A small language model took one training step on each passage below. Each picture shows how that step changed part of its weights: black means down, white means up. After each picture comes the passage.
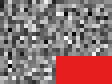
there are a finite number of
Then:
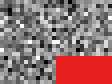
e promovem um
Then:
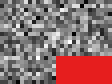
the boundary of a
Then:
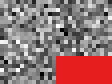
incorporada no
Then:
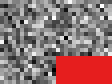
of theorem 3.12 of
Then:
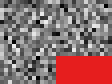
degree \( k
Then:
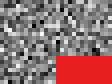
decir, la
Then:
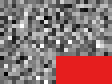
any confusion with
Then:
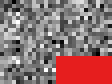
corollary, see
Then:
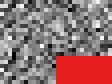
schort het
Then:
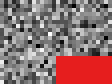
separable, it
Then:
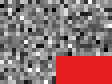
otherwise, the
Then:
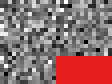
in distribution for
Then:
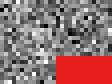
big divisors on
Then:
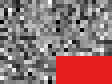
case and $\sigma_0
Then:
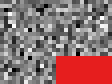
identifying the
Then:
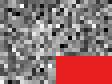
bir muhim
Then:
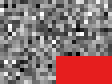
la cabeza y
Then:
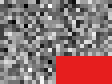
des pratiques
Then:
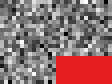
a generalization of one
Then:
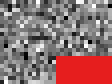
clear from the above
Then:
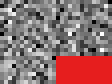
the triangle built
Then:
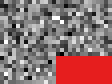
formulation solves
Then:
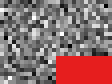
degree 5. We
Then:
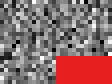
which provides the
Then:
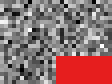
nonlinear system coming
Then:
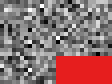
turn to the
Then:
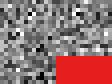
доступу до
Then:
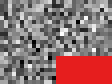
elements of infinite
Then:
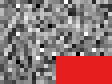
Di sektor
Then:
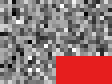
New York,
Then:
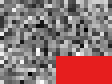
o sinal (+)
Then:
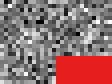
preparations must be
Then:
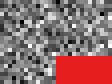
and properties of the
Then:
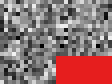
School of
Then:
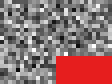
differentiable in a
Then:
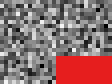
esda saqlash,
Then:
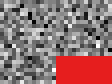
l\leq z+\mu
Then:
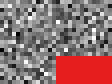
улар илк
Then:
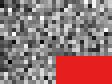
estimate is obtained by
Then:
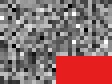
1, the algorithm
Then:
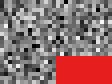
one) we take
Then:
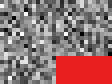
como metáfora
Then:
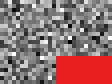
moviy rang,
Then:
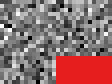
morphism $[p]:
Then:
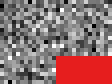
and the compactness
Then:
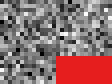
mãe, Iara
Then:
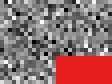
E\imp F\\
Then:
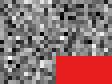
va siyosiy
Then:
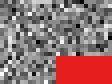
a woman's
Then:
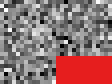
branches of
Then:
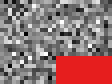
no excelente
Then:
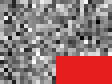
both forms of the
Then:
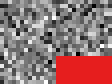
of dry friction
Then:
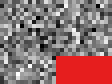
the function $\lambda$ is
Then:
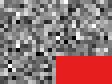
$b$, there are
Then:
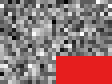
scalar multiples
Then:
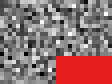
at a constant rate
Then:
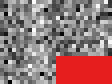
sequence of elements in
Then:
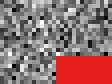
say $A$ and
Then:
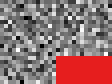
est bornée
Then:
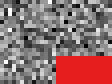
case. Let $u$
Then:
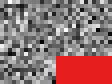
the principles of
